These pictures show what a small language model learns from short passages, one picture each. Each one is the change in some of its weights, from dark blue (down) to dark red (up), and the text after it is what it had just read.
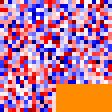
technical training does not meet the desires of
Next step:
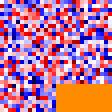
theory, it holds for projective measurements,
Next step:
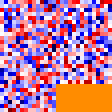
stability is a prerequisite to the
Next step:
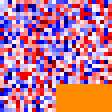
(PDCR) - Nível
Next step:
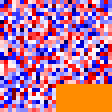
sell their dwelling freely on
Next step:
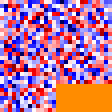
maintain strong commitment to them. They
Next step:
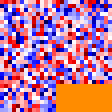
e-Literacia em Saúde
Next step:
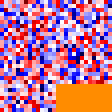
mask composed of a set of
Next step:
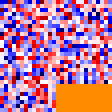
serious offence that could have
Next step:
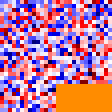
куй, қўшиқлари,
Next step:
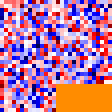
de dados foi autorizada pela
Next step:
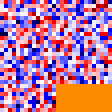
qoʻyma. Koʻrib
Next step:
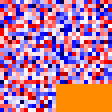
the pyridine ring at
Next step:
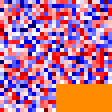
bounded citation expansion, graph construction,
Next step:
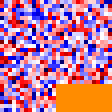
la interpretación de los modelos de
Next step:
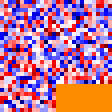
computing the $O(\nu)$ piece
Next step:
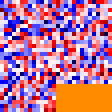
positive self (V7) 6.
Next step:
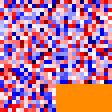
testing case (b). A homework
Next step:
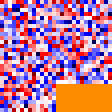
structure. The β values in the cases
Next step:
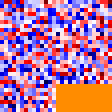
which they remove for crushing.
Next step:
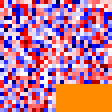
recognition? Choose one of the following
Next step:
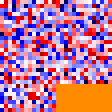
Degasperis - Procesi
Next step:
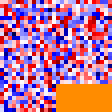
forest inventory and satellite
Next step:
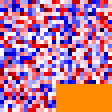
increases for increasing values of time. Thus,
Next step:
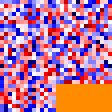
POM-3, the enemy
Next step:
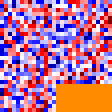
albedo (middle of the day
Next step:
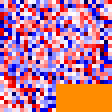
over the {\em whole} unit
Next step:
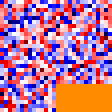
the analyzed model in mind, he builds
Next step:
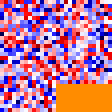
Mathematical part of questionnaire.
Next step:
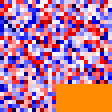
дітей третього
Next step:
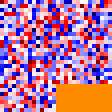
significant impact on the saturation width of
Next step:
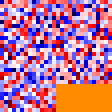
the increase of small-pox in
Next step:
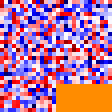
Recipient Institution Responsible
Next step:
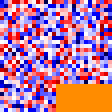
parcimonie, et avons
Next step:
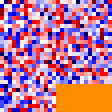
very first time, at 282.2
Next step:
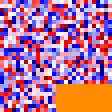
mashinalari, majmualari
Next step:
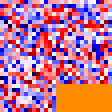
ёки ривожланиши
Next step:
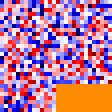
mg/l) and corresponded to
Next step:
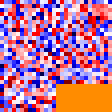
an infrared fixed point rather than a
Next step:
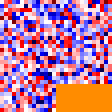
less water and no radioactive heating,
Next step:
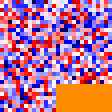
holes in the general Skyrme
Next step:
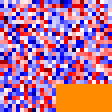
return (IRR) may be placed
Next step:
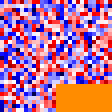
applied to policy: European report 2016.
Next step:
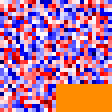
kerak, bundan tashqari
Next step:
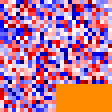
to a large number of control experiments, including
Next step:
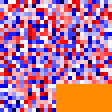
symbolic parallel between the trunk and
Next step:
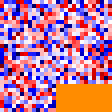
in order to see whether the fit can be
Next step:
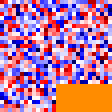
aholining mehnatga
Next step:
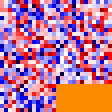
triggered by a rising
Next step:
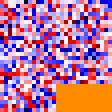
subsequent analysis. Before measurement, additional
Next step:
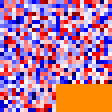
slow and complete drying. -
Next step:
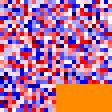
Taking $k = 2$ in the
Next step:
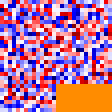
discontinuities. Notice that
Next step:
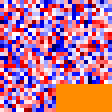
to obtain the phase distribution, one has to
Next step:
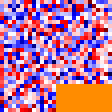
to replace the natural course of evolution
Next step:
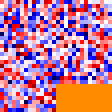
maintained, although some options will be
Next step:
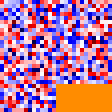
semantics. \item The design of
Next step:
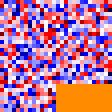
in the actors that can afford and
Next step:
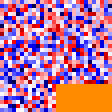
the tool used for organising the data and
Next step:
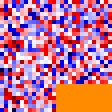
¹⁶ PUCCI,
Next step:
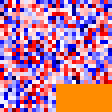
nafaqat o'quv
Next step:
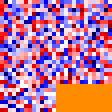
CASO PRESENTE
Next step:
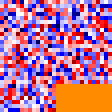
mg/L) and *I.
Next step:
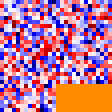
by LLMs: \begin{itemize}
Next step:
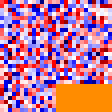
المسلم دخول
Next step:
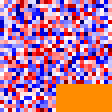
through a Parchment- supported
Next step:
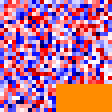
ports and at sea.
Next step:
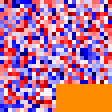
Quality. *American Journal
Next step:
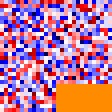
etc. It follows a practical approach, including
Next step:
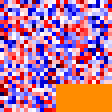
magnetic control of transport properties at atomic interfaces
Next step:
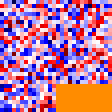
of frequency (from 100 Hz to 1
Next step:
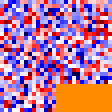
(Yakovenko et al.
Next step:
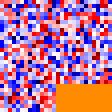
tabiiy, lekin asosan
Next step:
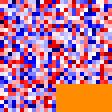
parallel speech synthesis architectures
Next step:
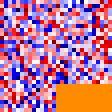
CLIL approach, emphasizing its effectiveness
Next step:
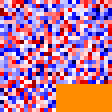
Distribution of photochemical oxidation
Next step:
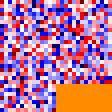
de las tasas de vacunación
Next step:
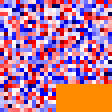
system concerns. The male farm
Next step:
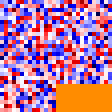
convirtiéndose en un
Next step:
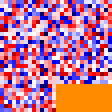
the bosons. Another interesting aspect of
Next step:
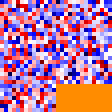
is anti-allergic activity shown by
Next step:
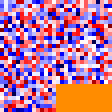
transition numbers observed in a stochastic process
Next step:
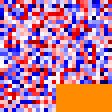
of UEs under control. Therefore,
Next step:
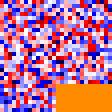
function $\Theta(x)$ satisfying
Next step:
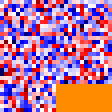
TEOS Tetraethyl
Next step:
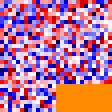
that only the Traffic Safety
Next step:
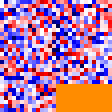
the IT fentanyl group. The
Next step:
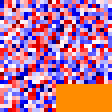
alte persoane. În
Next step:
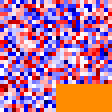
study findings show a significant gender effect on
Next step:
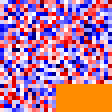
and Sustainable Development. Paris:
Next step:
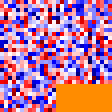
move the sensors once they have been
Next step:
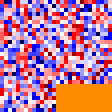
\section{Introduction} Gaussian processes are important
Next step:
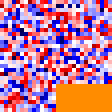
are uniformly bounded away from 0 and
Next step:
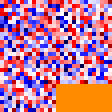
ҳақида хулоса
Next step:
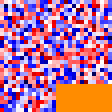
Muminov Xitoy iqtisodiyotining
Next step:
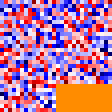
felülírja az
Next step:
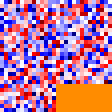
(gray) and signal reconstructions
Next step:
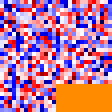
saling bersinergi untuk
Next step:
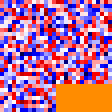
ذكر له
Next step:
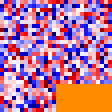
lângă instituția
